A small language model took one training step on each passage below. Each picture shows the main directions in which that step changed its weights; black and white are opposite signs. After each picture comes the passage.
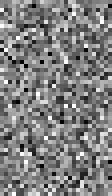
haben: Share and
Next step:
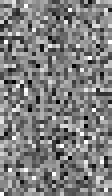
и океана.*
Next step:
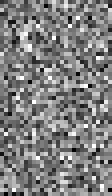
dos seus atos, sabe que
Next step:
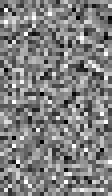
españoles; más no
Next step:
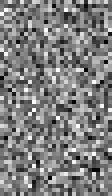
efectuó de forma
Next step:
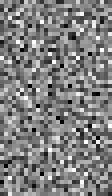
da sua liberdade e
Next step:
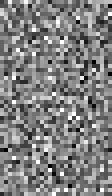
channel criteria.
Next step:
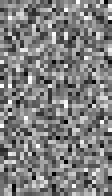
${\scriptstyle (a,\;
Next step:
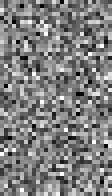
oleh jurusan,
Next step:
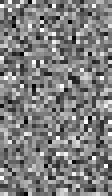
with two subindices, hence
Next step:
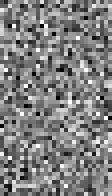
oleh para sejarawan
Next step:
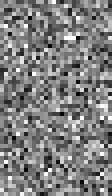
Over $\Cee$, the isomorphism
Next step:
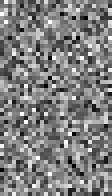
game, project, teaching
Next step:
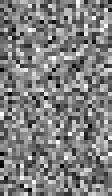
do trabalho de Reich na
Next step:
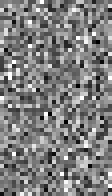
a trivial member as
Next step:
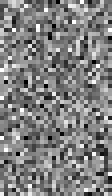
on the manifold $M$. We
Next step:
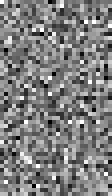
los novicios, y los
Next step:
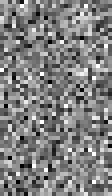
has $ \left| \frac{\partial
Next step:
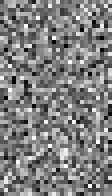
computing gradients of
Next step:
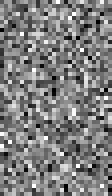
Emilia Approach.
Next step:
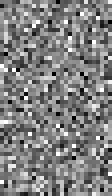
Research (IJMR)
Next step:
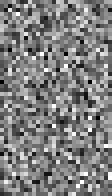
a refinement of both
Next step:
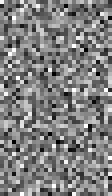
small changes in $a$ have
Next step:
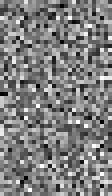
of the theorem is completed.
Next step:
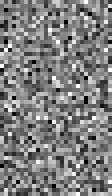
(...). Para saber
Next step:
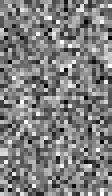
$\lambda$ is the identity.
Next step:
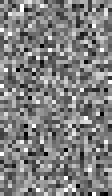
informática do Sistema
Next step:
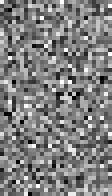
a lower semicontinuous
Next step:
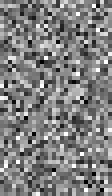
if $(u,v)\notin
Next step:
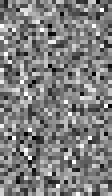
habla de una valoración
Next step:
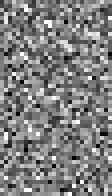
kontekstual di
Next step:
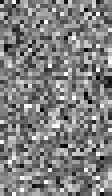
particolarmente utile
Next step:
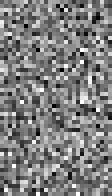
continue this process until
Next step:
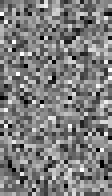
$1\leq i \neq j
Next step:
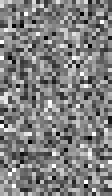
: The construct, research
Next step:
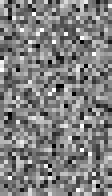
suicides registered in
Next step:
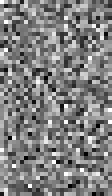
tipo de **violação
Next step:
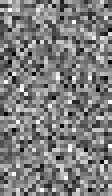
Bug erkennen und
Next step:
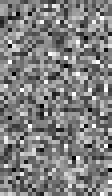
that if $k\ge C$,
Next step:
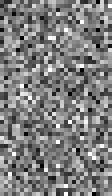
has a positive probability to
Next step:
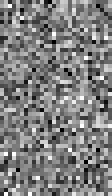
се односи на
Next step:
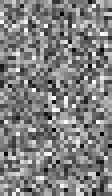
*A. repens*
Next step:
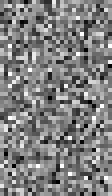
другой стороны,
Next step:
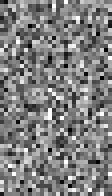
asos bo'ladi.
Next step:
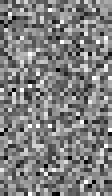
lá andei, que o
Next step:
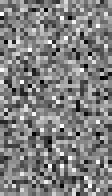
research. Current
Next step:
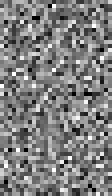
factor ring, and we use
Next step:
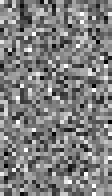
methods of hemostasis
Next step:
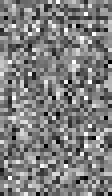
again this is positive unless
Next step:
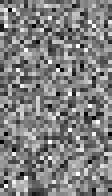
it is irreducible and
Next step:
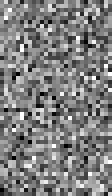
One can check that there are
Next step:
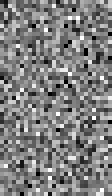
etiladi. Badiiy
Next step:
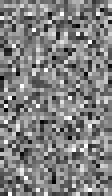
relationships among the
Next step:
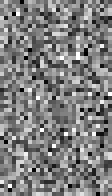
the following conditions: \begin{equation}
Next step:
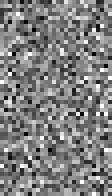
патрубок 3 и
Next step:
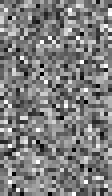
\subset \widehat{X_C}$
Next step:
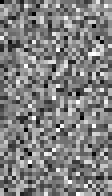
to realize that the theory of
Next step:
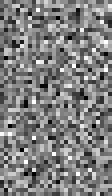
observed and modeled
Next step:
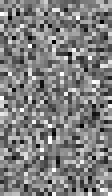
\noindent Of course we
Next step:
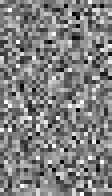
diversidade, meio
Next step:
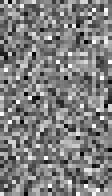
Quando o professor está
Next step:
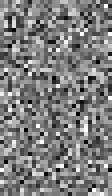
Yer dengiziga
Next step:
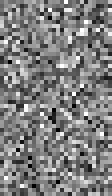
$\alpha\in S^*$ are all
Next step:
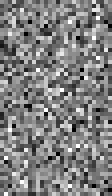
actions fixes three and
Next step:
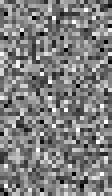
\item A coordinate at
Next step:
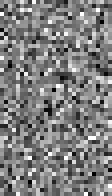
publicatie van de
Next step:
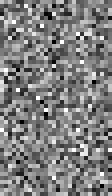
later version of the same
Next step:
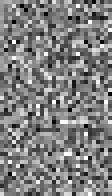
the large $N$ limit of
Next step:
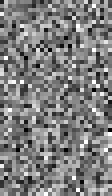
\bigskip Conjectures 2 and 3
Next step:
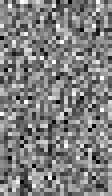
direitos e garantias
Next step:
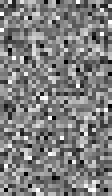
chea de raíces de
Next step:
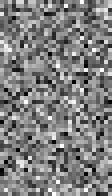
social, que por muitas
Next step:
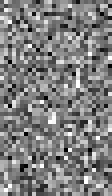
on having a good set of
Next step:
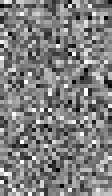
ont des effets
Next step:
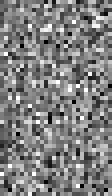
the geneal case, parts of
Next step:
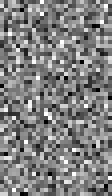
controller $u(x)$
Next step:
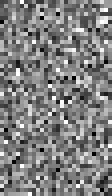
\end{equation} with $y
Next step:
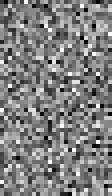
fazilat ekan.
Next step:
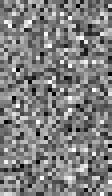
is continuous as $t\to
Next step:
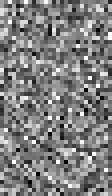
досвідом між
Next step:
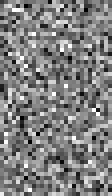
impression given by the two
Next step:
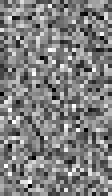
oy verirken Fen
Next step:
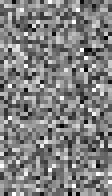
xarajatlar ilmiy
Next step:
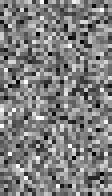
for the field of moduli of a
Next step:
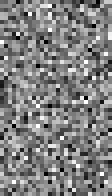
maximum frequency of
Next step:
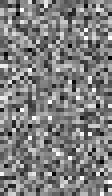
заводів. Варто
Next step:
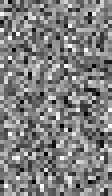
kommen zumeist
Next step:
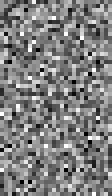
parte da Federação
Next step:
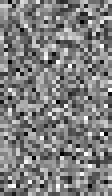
to the old by \[
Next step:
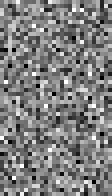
riguardo si vedano
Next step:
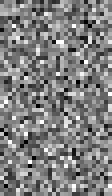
relations between the regions, and
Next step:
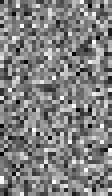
variety, free coarse
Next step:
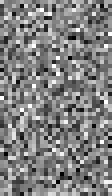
remplaçant $ a_n
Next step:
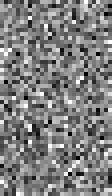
pobre de la región,
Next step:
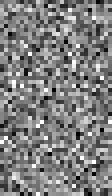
wave diffusion)
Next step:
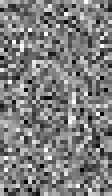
The first criterion is the
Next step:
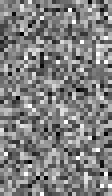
\end{eqnarray*} Since
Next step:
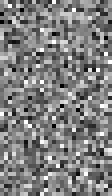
модели, ее
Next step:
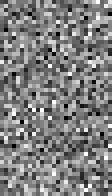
over $G_i$. Then for every
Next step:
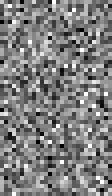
всем мире в
